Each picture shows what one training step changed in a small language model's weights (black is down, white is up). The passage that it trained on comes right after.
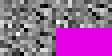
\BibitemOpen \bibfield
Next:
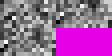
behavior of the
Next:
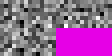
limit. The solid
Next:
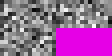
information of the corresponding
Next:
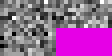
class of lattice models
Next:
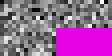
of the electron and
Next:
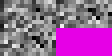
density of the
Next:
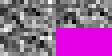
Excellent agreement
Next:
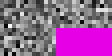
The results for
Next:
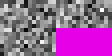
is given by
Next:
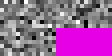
satellite. With its
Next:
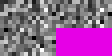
on the metric
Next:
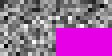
the well-known
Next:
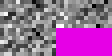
be used which makes
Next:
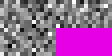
is best performed by
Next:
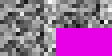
power spectrum in
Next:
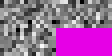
its similarity by
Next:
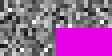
be installed
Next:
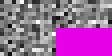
finds only
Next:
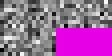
from a weakly
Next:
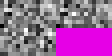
to move to
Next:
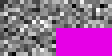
the choice of the
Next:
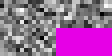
temperature is less then
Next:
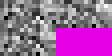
fit to the
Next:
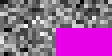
the LL
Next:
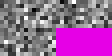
typical copula
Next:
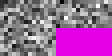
the state "all
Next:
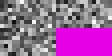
determines the exact
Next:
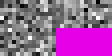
$\lambda$. To
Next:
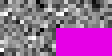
it also illustrates
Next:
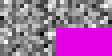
ecosystems can
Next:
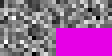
a factor of 5
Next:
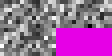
that is different from
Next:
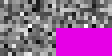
function for higher order
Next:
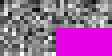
ensemble of
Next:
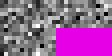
these sources now
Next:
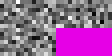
background metric of the
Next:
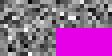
uncertainty of the cross
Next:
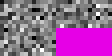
of the underlying
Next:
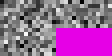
its parameters by first
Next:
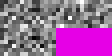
the yields of
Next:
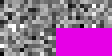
with care.
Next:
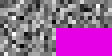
any such correlation for
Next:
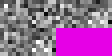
is sufficiently small
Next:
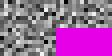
can be determined.
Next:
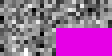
different SINR
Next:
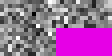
detection experiments is that
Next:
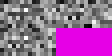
memes in a
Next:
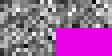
deployed on
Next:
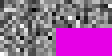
from an arbitrary reference
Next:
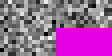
negative values on the
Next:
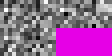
$n$ to
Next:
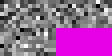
of Ge
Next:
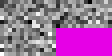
change their speed much
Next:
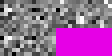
of investigation for
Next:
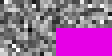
resolved at
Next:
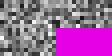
every chip.
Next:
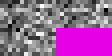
convenience we
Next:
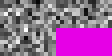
however, we
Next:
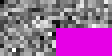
the 7th
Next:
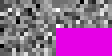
1, however only
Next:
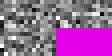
square. The
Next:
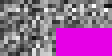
in the lower right
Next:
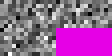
III -
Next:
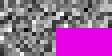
be generated by the
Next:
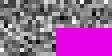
The equilibrium structure of
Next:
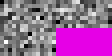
of a short
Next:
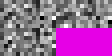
studied here, without
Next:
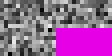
The explosion
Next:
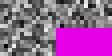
limit the uncertainty on
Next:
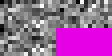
the diamond
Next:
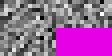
of 2D
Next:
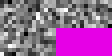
and an electron is
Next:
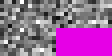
finds the pressure
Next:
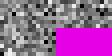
atoms. This is
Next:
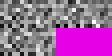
detections has
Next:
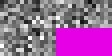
the residual
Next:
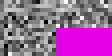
day cluster mass
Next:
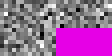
can consider another
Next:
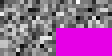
with the corresponding
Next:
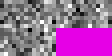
flow velocity near the
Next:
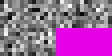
of nearly
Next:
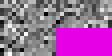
behavior. We
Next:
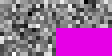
split vertex and
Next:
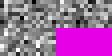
rate at high
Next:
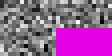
the momentum operator and
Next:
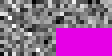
kernels see
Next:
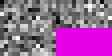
with the lowest
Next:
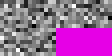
is faster
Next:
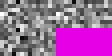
funders, the
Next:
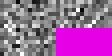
but it does not
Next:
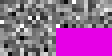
(with no field
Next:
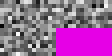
(we will
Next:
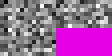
call this type
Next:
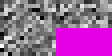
set of all
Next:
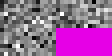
the result of the
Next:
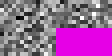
crucial factor
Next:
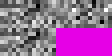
our approach with several
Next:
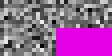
line) of the
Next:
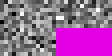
values according to the
